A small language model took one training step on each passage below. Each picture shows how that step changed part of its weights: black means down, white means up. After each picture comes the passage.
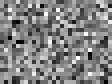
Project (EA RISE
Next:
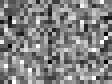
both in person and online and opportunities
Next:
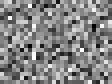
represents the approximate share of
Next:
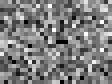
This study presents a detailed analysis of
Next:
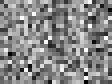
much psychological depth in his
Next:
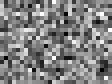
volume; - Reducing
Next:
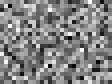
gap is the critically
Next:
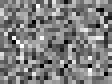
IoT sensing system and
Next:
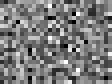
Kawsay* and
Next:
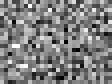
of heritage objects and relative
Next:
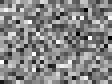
social environments were not
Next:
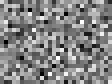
all of us every day. He
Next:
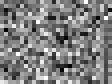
FFT Figure 7.
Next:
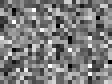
Enugu State University of
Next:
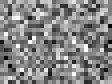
its context in a broader digital
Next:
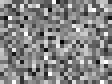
"the principals respect the teachers
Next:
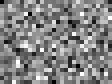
were used when conducting the
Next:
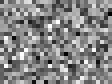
materials from natural resources for food
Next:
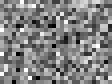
perspective of a virtual violent
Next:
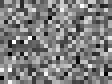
of Anatomy and Cell
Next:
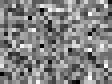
more or less draconian
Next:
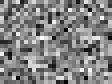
of device characteristics and locations
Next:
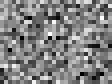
These new power units combined the
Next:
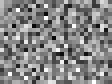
the potentiality to plan long
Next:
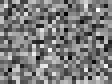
of the complexes : IR
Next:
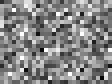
effect on delivery speed. In
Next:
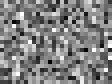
and museums. This
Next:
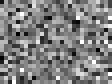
is used for poles, while
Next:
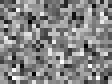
60 cm above the distributors
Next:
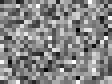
demonstration execution," is to
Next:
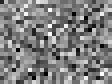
organisation) Sofia
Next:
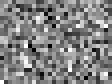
been a disturbing trend
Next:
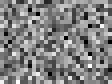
be chosen for a required
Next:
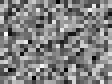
of the article: methodology of
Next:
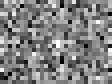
The saints and sages
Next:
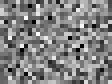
posing activities are included in measurement
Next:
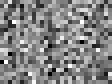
However, over the period in some
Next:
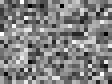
whole 436 potatoes because
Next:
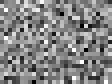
guarantees battery
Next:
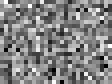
and adopt the convention that
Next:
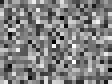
and reached to the maximum
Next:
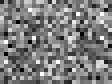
studies conducted using tropical
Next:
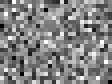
button to carry out the
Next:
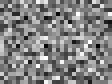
runs into data insufficiency
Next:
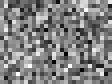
activity among respondents Of the children
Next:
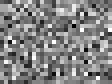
dropped out using sampling
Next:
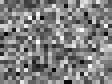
caught by crab
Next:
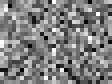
The healthy physical model of the
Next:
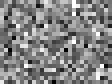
the mentioned geometrical figures
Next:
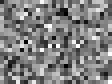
used in the simulation datasets. The
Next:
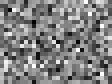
short sequences of 4-8
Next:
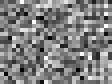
subdue the strength of the
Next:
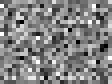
scenario. The platform is provided
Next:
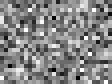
factor for the listed organisms
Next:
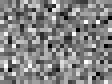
toxic metals on human
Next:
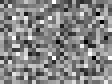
2021 sampling. This examination revealed
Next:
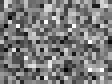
the research findings and application of statistical
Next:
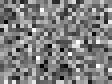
of MMCs is
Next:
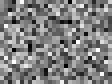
92 MO children had the
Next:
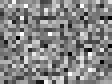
detectable artifacts due
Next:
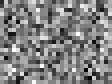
and distributing products entail
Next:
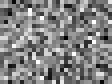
decline in ALT 12
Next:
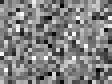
is required to achieve a predictive
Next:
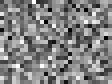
for this was that the amount of
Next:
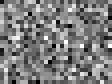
were retrieved using the
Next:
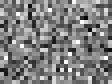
establishing the lower bounds of
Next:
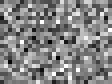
to worse health outcomes,
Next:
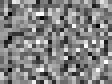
the disease in the case of the
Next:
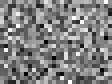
the infrastructure, storage,
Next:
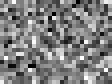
no reform than this:
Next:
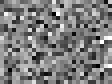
Male genitalia of
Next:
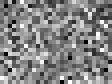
degree of crystallinity up
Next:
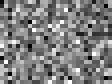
(4)$$ The inputs to
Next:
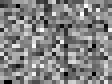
archaeological surface survey have presented
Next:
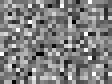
inhibitor and the activator,
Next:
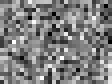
or equal to a value of
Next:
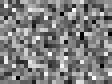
freeze-out properties and
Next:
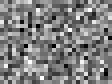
them are also tested in regression problems
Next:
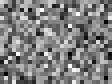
the UEs, such that
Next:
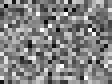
initial idea was to compare
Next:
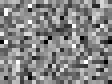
the critical thinking process for each
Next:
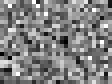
listening to music with
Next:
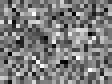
memories were *all* associated
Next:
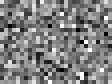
of urine .most of
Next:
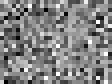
non-trivial solution.
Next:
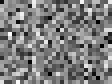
is based on a content analysis of
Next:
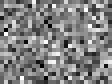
where B is the specimen
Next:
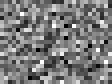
stored in the weight matrix W
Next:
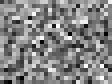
historical placed have been
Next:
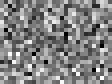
the provision of its main product
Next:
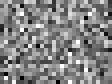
any fields, a person to
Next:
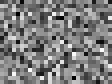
Syst. vol. 1,
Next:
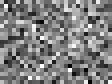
it can be inferred that
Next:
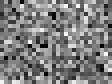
specimens), *Annual
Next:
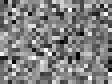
luminous flux by
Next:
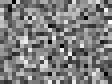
In another related work, a
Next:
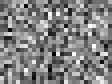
a modest dimensionality achieved
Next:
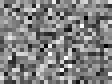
sites ⁷⁰ Therefore, the
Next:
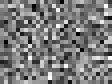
GBDA Graph-based
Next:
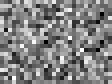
detection efficiency, and the reduced
